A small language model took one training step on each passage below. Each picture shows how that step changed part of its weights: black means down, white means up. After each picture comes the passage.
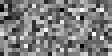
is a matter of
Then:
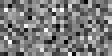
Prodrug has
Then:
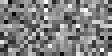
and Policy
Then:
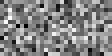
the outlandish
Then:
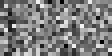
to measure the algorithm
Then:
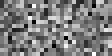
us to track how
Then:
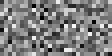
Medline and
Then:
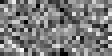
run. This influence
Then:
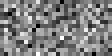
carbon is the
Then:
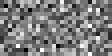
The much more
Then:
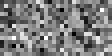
to severe
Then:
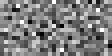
This documentary project
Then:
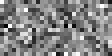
despite the
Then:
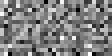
True Negative
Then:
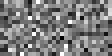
access, and open
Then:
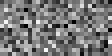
maximum entropy
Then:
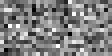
named efficient
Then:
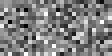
beyond the
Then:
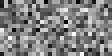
their sets of
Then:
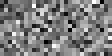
environmental context is present
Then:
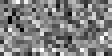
two pulses
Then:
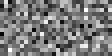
our mother used and
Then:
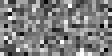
Table VII shows the
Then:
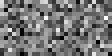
and PAE of
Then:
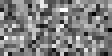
form of increased frequency
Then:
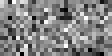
marine fish
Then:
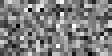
of incomplete
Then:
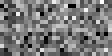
a cognitive interest
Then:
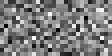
Married with children
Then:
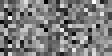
order to establish the
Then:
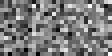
were all within 15%
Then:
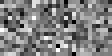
considered ideal
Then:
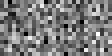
in India. The
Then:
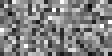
physical properties of
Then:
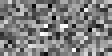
duties as the
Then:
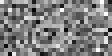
grinded along
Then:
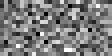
data and findings were
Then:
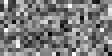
this purpose,
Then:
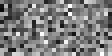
is designed to
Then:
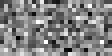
are commonly used to
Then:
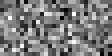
chemical identifier.
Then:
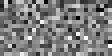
their interconnection
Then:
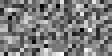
the designed outer
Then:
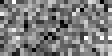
influence in society
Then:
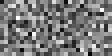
C is less common than
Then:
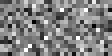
number of carbon
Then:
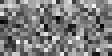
game qualification
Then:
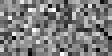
decisions based
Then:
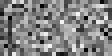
slower gains
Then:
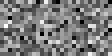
Thank you.
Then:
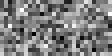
such assumptions
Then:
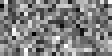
the thermal
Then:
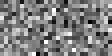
Y, Wang
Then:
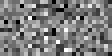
(Heil and
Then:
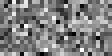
widely attended
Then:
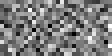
America and
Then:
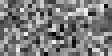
of compaction which is
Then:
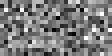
results in crop management,
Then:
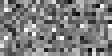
The median time between
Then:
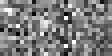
introduced in an
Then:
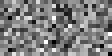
enables users to
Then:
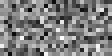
was decomposed
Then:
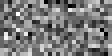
condition early in
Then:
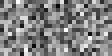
the egg
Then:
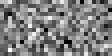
or ethical
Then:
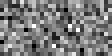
fearness about
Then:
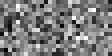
predictive capabilities
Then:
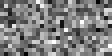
to be performed before
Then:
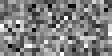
interested parties
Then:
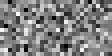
and cordial
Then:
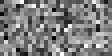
to download
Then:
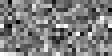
obtained from this software
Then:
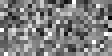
of the criteria
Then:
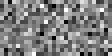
which include weight
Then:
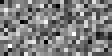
the TR. Figure
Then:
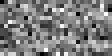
wind speed,
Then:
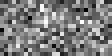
with rubble.
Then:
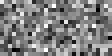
maintain optimal levels
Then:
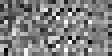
was performed using
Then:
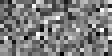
from the figure that
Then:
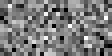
fostering engagement
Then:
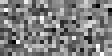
come changed
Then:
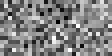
industry, and
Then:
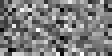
capacity to
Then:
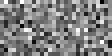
personal and public
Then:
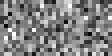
before supplying it
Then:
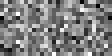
Space infrastructure,
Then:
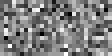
another active
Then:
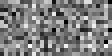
/ FMRI
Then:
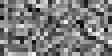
Step 1:
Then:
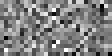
obstetric and
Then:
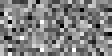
& others which can
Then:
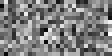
the feasibility of
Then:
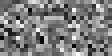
(top) at
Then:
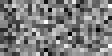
reduction will be
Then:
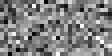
can be controlled by
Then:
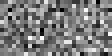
- Interoperability
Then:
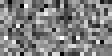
seen that the results
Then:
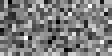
innovation to
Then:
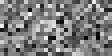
and most prominent
